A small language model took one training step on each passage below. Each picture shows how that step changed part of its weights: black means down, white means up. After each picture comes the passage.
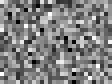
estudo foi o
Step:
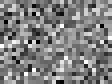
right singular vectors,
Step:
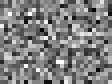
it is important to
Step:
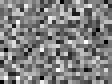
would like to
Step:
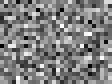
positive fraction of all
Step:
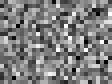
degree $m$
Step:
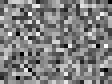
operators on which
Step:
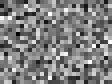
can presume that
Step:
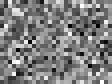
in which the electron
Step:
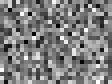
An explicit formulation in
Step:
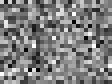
right side of
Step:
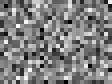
has less inner
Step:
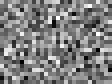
were caused by
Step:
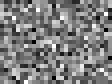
zero lag
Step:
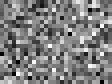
the size of the
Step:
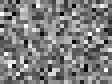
public transportation
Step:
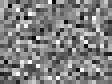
small amount. In
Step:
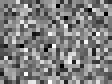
Department of
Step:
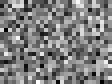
of the constraint equations
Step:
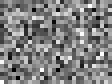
corresponds to the asymptotic
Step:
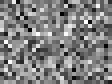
nos apresenta,
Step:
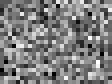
we assign it the
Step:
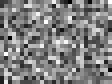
indexed by
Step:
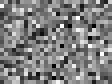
the generalized Fourier transform
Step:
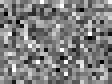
latter assertion
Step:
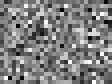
the argument from
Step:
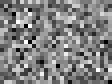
traps which
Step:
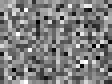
have established that the
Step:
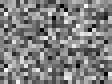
it also occurs in
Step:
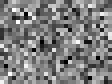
which we can check
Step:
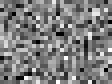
obtain $\cl
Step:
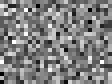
respecto al
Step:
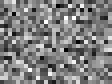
des médias
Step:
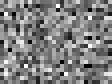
host galaxies have
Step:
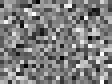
the fixed threshold.
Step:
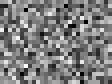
of Life and
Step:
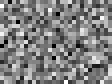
$s$ to
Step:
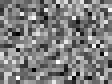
we stress that the
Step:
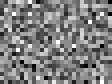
to zero on 3
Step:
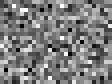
D$. There exists
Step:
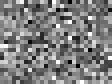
principle component analysis and
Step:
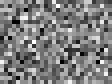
o fundamentales de
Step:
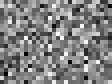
systems is an
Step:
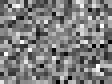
that the functions
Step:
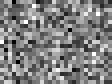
relative} version,
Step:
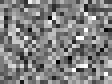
tão necessário
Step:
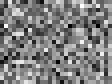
in the same
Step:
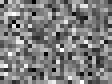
be obtained using
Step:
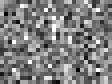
text changes. This
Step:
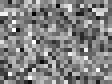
a rotating
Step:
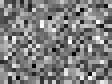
To mimic
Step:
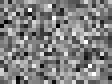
is taken over all
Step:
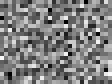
Pasas de
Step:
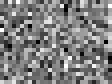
deposited on
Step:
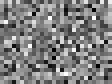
The United
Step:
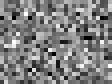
sumber daya
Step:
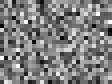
of linkages}
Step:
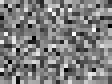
tratamento do
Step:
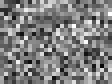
is large enough,
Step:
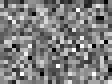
The trained weights
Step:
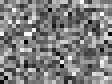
where \begin
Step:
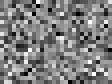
cobertura em
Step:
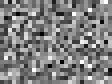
report performance across
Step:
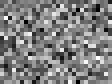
feito um
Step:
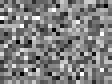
We display results
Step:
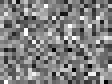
strength, and the
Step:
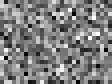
variability of possible
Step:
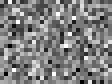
to the Solar System
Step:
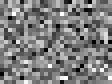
with broken
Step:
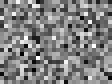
equation on compact
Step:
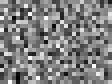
of matched
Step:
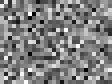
bir qator
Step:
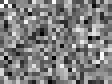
the standard lattice of
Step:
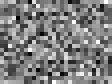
a signal automaton
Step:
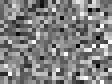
the weight that
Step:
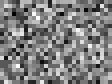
of the form:
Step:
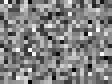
shock of the
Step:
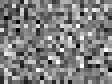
mass estimate by
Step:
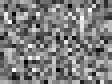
and life
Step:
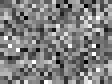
vertex is,
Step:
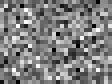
corresponding precision.
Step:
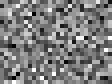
die gesuchte
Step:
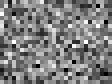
se incluye
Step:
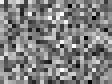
probe of cluster physics
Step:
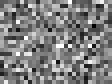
two propositions with
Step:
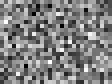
inverse problem can be
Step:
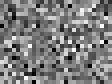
The image size of
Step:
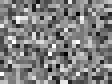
alaridos de
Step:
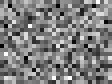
extracting and
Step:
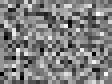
podem resultar
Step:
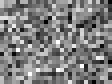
to supervised
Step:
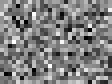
with tensor legs
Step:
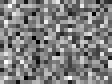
occurred in inner
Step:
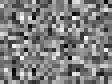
untuk mengamankan
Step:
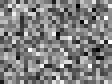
est menée
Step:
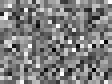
The state equations are
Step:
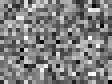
stable) the dimension
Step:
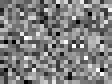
we have presented a
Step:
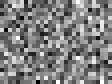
of the equations of
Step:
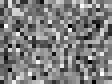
in polyvalent
